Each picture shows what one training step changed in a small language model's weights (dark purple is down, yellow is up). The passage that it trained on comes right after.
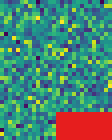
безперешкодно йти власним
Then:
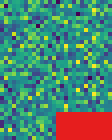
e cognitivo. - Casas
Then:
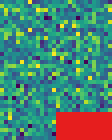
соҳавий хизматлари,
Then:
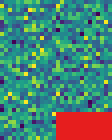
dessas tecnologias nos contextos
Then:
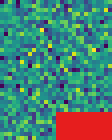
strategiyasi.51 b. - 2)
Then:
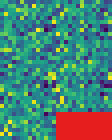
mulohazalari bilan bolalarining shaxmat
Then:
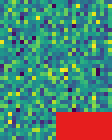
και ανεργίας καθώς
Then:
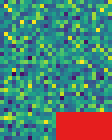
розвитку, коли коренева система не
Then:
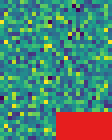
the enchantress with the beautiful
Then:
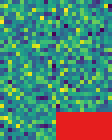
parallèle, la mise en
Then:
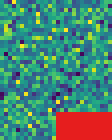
форму, що й референтний
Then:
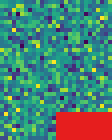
для 24-х недельного курса
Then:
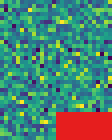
de Larrarda (7, 31)
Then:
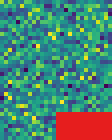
по данным областного регистра //
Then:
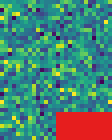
cultura e seus valores, significa,
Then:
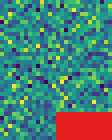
анамнеза мы определили что
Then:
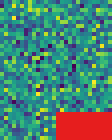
de licitação na visão do
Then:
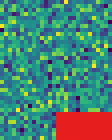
ismlari. Tohir ibn
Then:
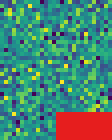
"Методы очистки
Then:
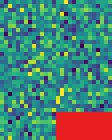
undertaking an excursion for
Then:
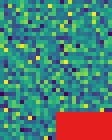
деятельности этих замечательных
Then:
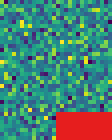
qatori musiqqa tinglash
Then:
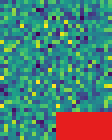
De forma similar ocurre en las
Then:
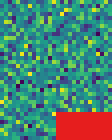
Peter Golden, Édouard
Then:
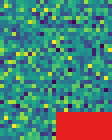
en Hawai: las activas La
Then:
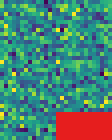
suvlari, boshqaruv usullari,
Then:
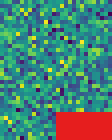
obetiach trestných
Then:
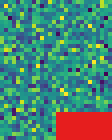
O'tgan yilning sentabr
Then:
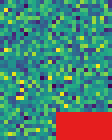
cancer patients in a specialist
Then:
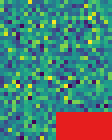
Familie etc.) voraus
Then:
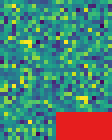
Desain Penelitian Penelitian ini
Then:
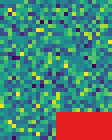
mantienen constantes y el lugar de
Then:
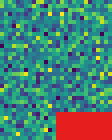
muhim. Bu texnologiyalar mazmuni
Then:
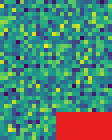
жағдайда адамның
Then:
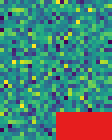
kechiktirib, ishlash davrini
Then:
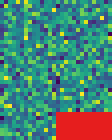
la reducción de la mortalidad
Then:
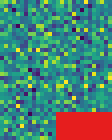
non-verbal untuk menyampaikan
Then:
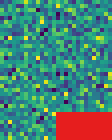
ma’no darajasi bilan farqlanuvchi
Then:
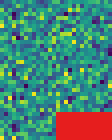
of Trac to determine its
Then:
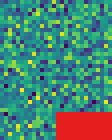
Press. - Wild, S.
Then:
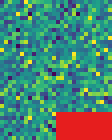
als Grafiken und nicht als
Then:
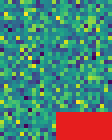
agradecer a la Núria
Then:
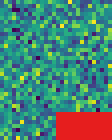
а также о воспитании активных
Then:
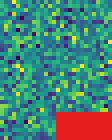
і здоров'я населення, яке
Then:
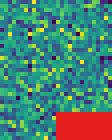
kompetensiyalari bo'yicha bir
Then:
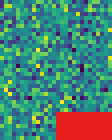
ou sem esperança durante o
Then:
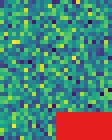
Violence: Approaches to the
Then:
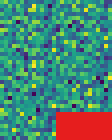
jawab terhadap tugas,
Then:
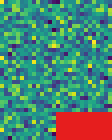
em nossa cultura em relação aos
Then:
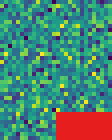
және ұлттық
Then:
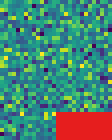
do paciente é evidenciada em sua
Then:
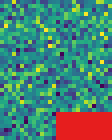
оценки которого в 1,6 раза
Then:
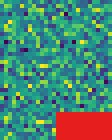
бўлган, яхшилик ва ёвузлик
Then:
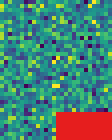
qayd etilgan. O`zbekistonda
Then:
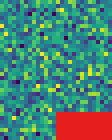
os fatores supracitados que
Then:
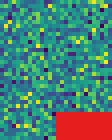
отсутствует. Такой подход
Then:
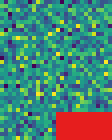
ishlash faoliyatidan samarali foydalanish; -
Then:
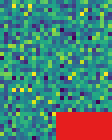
later uitgekeerd.
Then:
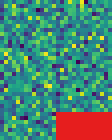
та оборонних транспортних
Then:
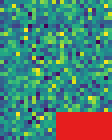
jour après levée /
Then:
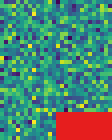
in november 1952, opgenomen
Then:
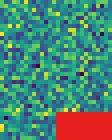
Kokou K., Essien K.,
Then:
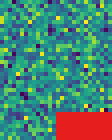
Badalíková doc.
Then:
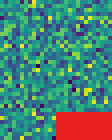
pusu kurmak; dışarı
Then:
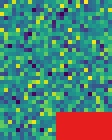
модель має такий вигляд:
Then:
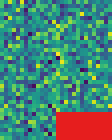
aşamada uygulanmış
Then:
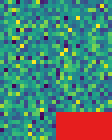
миқдорий ёндашувни
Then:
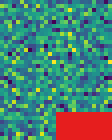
muzliklarning chekinishi natijasida
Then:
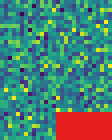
der Erscheinungen“ (KrV:
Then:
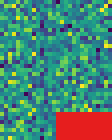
position taken on the field study by
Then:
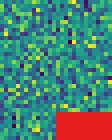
la 2018, arhitect Leo
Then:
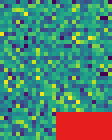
мафкуравий иммунитетни
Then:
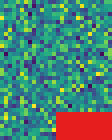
Studying the recurrent
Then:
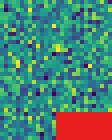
incluye procesos sociales de escala
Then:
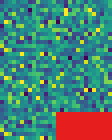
2 3 4 5 Модель Национальных
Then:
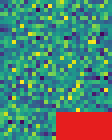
Schulleitung Kopie an: - Eltern
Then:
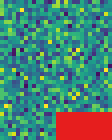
belgilangan. Shuningdek,
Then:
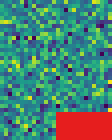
de seguridad jurídica em
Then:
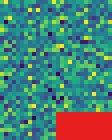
perusahaan dapat membangun
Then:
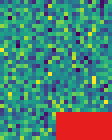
joylanishini tartibga solishga
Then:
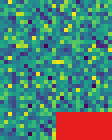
qılar sharshamay-aq,
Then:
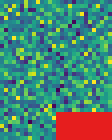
fikrlash huquqiy muammolarni
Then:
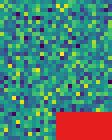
свобод, юрисдикції
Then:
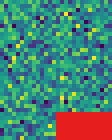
koʻproq qasos olish
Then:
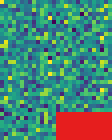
aniqligini oshirish uchun, temperatura
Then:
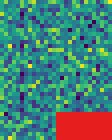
(USING THE EXAMPLE
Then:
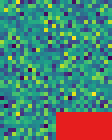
políticas nacionais e internacionais
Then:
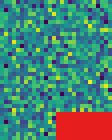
todos nosotros en relación con el
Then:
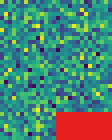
s'engager avec les Scholars
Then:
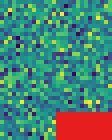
oleaje y su intermareal
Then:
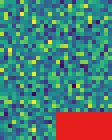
Achilovich yuridik fanlar
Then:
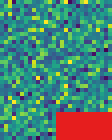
va 4 ta emitent (aksiya
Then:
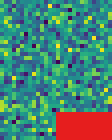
República Argentina analizó
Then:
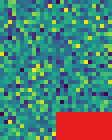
Узбекистана им. Алишера
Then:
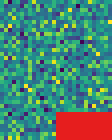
peranan lingkungan kerja non
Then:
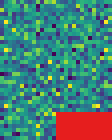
- SP X JORNADA DE
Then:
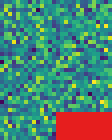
mit dem ATAG-Editor und dem
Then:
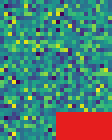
article identified associations and
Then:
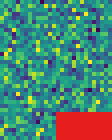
площадками диалога
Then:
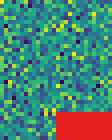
у тісному зв'язку з
